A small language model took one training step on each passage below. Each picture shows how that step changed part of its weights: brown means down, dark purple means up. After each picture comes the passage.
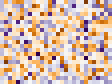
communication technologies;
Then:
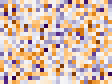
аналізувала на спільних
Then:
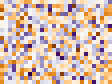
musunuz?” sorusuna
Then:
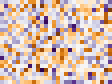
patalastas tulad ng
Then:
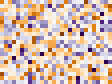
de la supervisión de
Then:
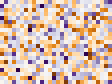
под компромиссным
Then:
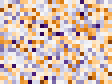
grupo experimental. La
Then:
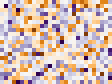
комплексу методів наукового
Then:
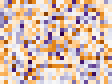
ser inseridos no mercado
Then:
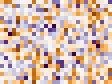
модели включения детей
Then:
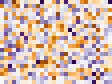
systematic review. Only
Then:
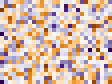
o‘tkazish bo‘yicha
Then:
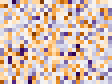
presença nos conselhos de
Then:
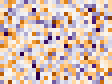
profit de ocazie și să
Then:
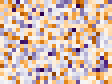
аналізу діяльності підприємства, включаючи в
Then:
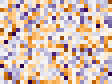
alle; Land: Deutschland;
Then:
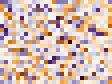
la formación del enfermero, al
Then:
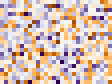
educación además del fracaso de
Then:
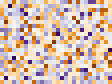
narración compleja*,
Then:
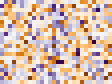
de personas en las Américas están
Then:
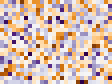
Окрім того, саме
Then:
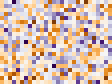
de séquençage.....
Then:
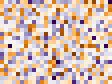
Gülsevin gibi önemli
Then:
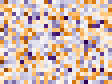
reyting ko'rsatkichlariga
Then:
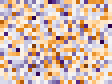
механизмов в
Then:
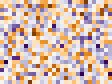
за вродженим
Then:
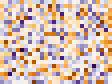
füllten im Herbst 2022
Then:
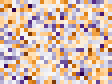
mă determină uneori să
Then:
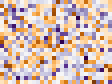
питань, проте комплексний
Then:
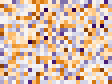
também descritivo, ao apresentar
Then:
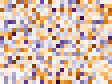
Ushbu maqolamiz oraqli
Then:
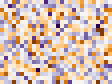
insonning shaxsiy va professional hayotida
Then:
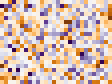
et parasites dans la
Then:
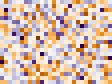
prospek pekerjaan dan
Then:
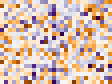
cuidados individuais e
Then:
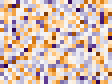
tijorat banklarining kredit
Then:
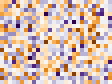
В. Двусторонне
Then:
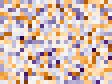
Robin. Mies van der
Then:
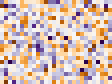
переносниками збудників
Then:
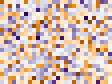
Esta estrella * que
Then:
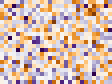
За флористичним
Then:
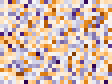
qarorlar qabul qilish;
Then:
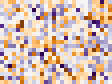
hosil boʻlib,
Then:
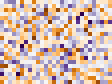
bosh maqsadi bu axloqiy
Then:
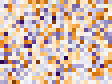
курса, напр.
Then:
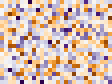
wel vergeleken worden,
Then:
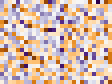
В английскую
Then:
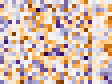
para fomentar la
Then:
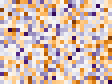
orqali o‘rmonlarsiz,
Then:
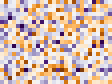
toekomstige wensen
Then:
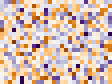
qualidade de vida dos pacientes.
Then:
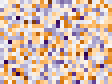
una conexión de banda
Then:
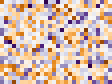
tajriba almashib,
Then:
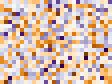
впровадження принципів Нової
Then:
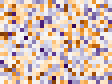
коконов, сб.
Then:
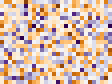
raf Tekniği:
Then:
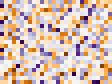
tasviriy san'at va
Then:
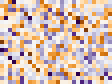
portalu putem DoS
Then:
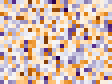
o'qituvchi dastlab,
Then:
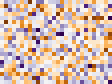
nafaqat standartlashtiradi, balki
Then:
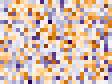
соответствовало возрастной
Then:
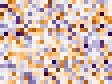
методик жиҳозлашга
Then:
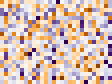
confronto ou em concordância
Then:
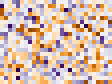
заняттях, уже
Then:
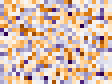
халқаро савдо ва
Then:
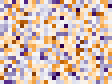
va ichki drammatizmga
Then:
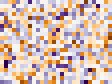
ko'p jihatdan ta'lim
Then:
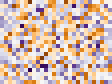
Oaxaca en la producción de
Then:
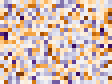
ta'sir ko'rsatdi.
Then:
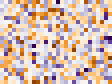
с точки зрения количества
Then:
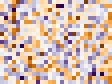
the tourist attractiveness
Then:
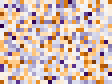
ижтимоий ҳаётда
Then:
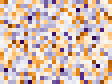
Accepted: 30th May
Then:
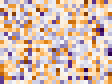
adabiy mifologizmda
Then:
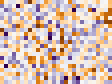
haqida matn yozishadi va
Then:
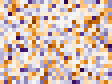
ou indireta, pelo uso de
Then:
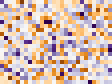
croyances collectives. La
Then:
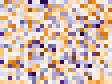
Chatishtirish uchun birinchi
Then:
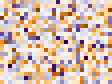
va ko'p qirrali
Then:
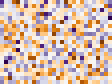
niet wegneemt, dat
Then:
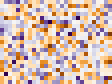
dell'Ambiente di
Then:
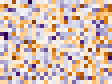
melihat dan mendengar
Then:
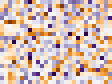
кодексида олтин
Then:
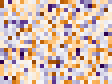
con el tratamiento de células
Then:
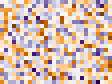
jinsiy hujayraning
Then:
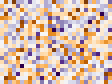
visseral qorin
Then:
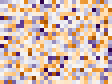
qutichada, alohida
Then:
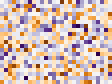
va sel-suv omborlarining
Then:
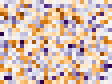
edilebilir. Kadına
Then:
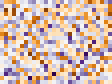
Xitoy hududi tabiiy
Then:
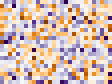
scores). Co-designer
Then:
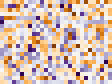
мы склонны терять
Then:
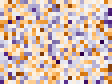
la centralidad de la memoria
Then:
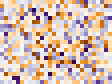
зміни в законодавстві
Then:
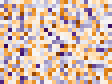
principal e os tanques de
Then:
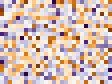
қарор топиши,
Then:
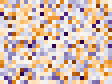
gedragsverandering of
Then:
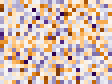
yillar oralig'ida
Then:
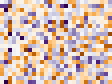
аль Хидая ва
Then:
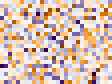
(lotincha modernus –
